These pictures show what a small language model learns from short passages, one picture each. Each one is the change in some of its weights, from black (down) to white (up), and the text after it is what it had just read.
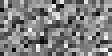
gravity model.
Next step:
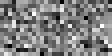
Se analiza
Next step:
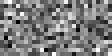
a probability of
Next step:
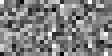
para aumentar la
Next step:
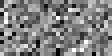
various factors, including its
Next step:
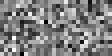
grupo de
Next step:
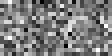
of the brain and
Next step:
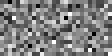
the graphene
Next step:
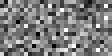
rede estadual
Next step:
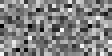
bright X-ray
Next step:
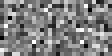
to assist the
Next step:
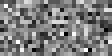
- reviewed scientific
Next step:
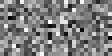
he also started
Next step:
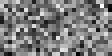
m Thermocline
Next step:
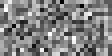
ordem é o
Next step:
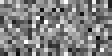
an electron)
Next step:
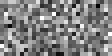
and future climate change.
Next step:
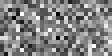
y las luxaciones
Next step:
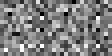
selected and evaluated
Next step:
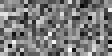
the quadcopter
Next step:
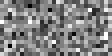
the substrate.
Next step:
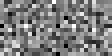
a perturbation
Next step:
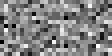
interaction may have significant influence
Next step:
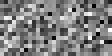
instalação; -
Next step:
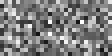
de valoración en
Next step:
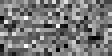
purposes is that
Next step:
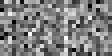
past ten
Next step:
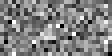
associato alla
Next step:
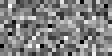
is a continuous
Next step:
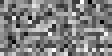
статьи в
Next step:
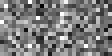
partners and increases
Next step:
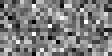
programmable RAN
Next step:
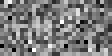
perform numerical simulations for
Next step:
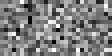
va shakllari
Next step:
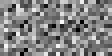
understanding each other
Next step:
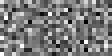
by accounting for
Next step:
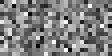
single RIS with
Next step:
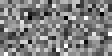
we express the wave function
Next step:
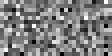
scanning electron
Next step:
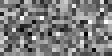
materials are shown in Table
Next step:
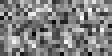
pesquisas e
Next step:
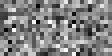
dans une
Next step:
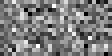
decreases with increasing values
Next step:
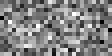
gestor e
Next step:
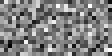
під час
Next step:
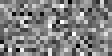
It appears,
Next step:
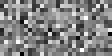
particular habitat
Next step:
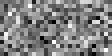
los días de
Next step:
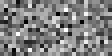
birefringent and
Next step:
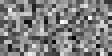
International Economic
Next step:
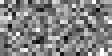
State Medical
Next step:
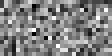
dentistry is
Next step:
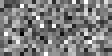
Ciencias de
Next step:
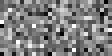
proportional to
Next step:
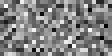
to protect human
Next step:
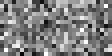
She asked
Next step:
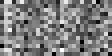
test particle in a
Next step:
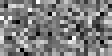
momentum are resummed
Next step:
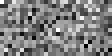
be interesting to
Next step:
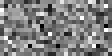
interpretation as a
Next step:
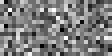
and evenly across the
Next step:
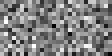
using the same data as
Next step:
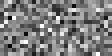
these benefits,
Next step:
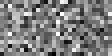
physiological performance compared
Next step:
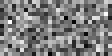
\rangle$ with respect
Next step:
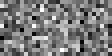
in both Germany
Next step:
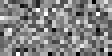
suchte sich
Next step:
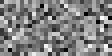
та її
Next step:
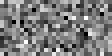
we can check to
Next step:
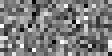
wells were made by
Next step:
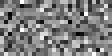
for simplest
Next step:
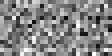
в основе
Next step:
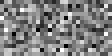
the free conduction
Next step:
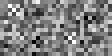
frequently operate in
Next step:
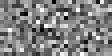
of multiple keys at
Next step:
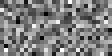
GIS Software
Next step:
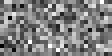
the solutions obtained for lower
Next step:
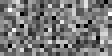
scientific and practical
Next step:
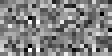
importante porque
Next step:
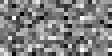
с ними
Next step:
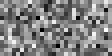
published a
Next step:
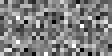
R. Sai
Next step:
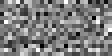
relevance of the
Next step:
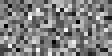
alegre que
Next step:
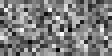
and temperature. It shows
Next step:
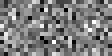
los jugosos
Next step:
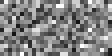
переваг і
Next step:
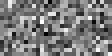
aim of this study is
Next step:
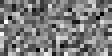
that they have no known
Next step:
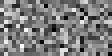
work in Genetics
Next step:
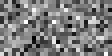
stabilizes it,
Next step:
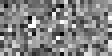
a monophonic
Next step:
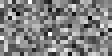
less hygroscopic
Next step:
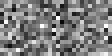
this paper, we have
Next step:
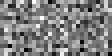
be present in the
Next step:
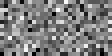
measured by the criterion
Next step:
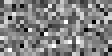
the relation remains
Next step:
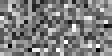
and the sum is over
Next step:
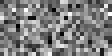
the atmosphere
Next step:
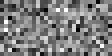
past, that
